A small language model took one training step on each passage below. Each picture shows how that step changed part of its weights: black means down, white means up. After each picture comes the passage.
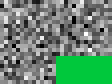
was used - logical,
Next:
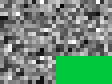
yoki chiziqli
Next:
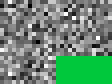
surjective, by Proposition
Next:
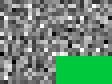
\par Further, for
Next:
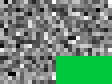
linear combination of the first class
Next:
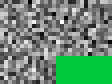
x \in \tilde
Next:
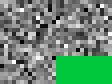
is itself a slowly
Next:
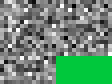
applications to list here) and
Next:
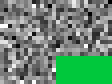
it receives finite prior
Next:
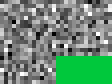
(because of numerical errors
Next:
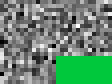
de l'Université
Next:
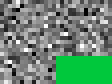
However, we observed even for
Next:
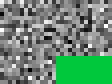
последние годы
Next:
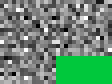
of only 12\% for the
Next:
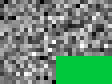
Many of the modern
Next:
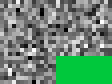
Woman should not work
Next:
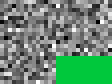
Basic Research under
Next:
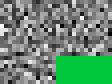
sobre el proceso de
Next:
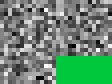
and Bob. The
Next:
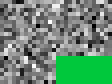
as our reservoir
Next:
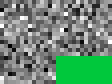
by plotting the corresponding value
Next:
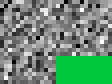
\newblock Matroids
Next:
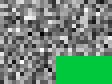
$\tau$ has label of
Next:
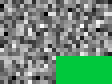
simulated study of the
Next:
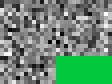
nonclassical photon pairs for
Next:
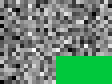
equation system of differential equations was
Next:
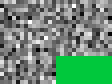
in case of pure rotation
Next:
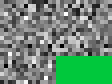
by running MIP to
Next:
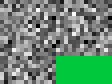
strato inferiore,
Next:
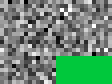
keladigan havo
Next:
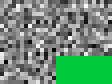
obtenemos que
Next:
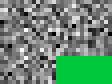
de la temperatura.
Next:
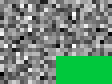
of the Green matrix in
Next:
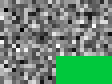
could then move in from 30
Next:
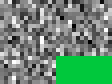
o orientador dele
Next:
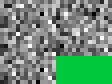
definition of operator space projective tensor
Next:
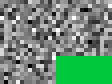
va qattiq
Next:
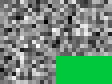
blandt andet
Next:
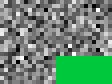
- Khalil,
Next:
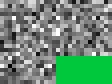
deltagere med
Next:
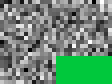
ideal of all compact operators on
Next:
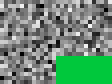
biri hisoblanadi.
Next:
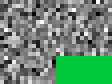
o’ta salbiy yoki
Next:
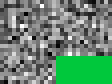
can effectively handle disjoint
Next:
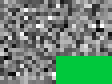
welfare of the best
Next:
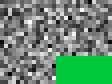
field. The derivation
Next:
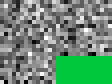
Quantum Materials
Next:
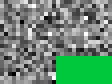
solution of the proxy model
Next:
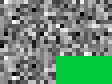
a very flat combined image
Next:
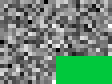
corresponding to order matching. The
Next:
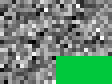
melakukan pembayaran
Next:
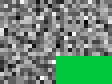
subperiods and provide
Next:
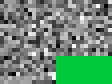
imputation of the
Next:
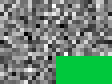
analytic parametrization to higher
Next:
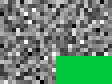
изменения размеров
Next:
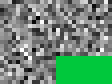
Dessa forma,
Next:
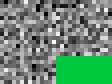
In the one-dimensional
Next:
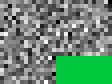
CRC press,
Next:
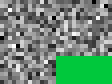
naturalmente abre una
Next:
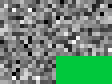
the first stage, and
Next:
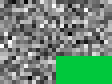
which is contained in rigid
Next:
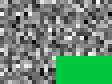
o'qituvchi va
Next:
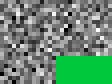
momentum drops with time due
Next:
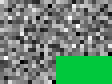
shall directly evolve to
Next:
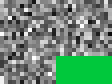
in Cuba.
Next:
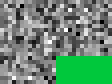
Carroll theory, and not
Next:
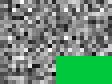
velocity and angular velocity changes of
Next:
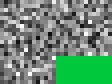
smallest values of
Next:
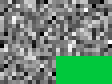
a noção de educação
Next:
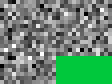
models while balancing
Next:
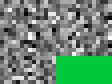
can be highlighted with
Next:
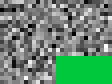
will generalise this to include
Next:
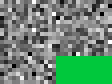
the basis of a system nonlinear
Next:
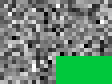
Bier spheres with
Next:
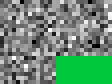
hosildorlik va
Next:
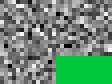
corresponding to the symmetric pair
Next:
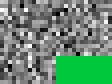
of practical importance. In
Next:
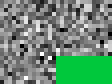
in the PS,
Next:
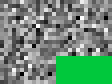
on Ra and double
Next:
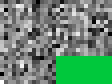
de Março de
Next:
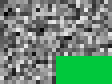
and their mobilities
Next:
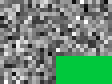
weak solution $(\vr,
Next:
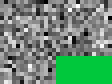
that for $H$ sufficiently
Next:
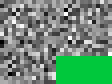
accepted by the
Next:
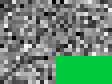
we show that the insulator
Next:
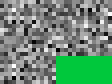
hisoblanadi. Ushbu
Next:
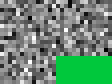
e acessibilidade
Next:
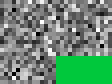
mixed-integer program,
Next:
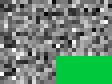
We show that in both
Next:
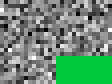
as conditions that these basic
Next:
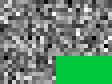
square is at most $$
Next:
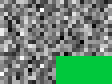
- Milkov,
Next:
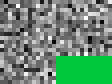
eigenfunctions of one-dimensional
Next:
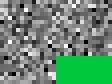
between the two spectral features.
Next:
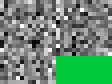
local feedback case. To
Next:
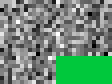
va hozircha
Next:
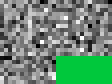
only the last name of
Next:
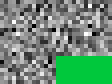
links, not every
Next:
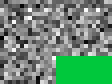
technological, methodological and
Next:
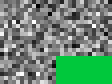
SR, AE and
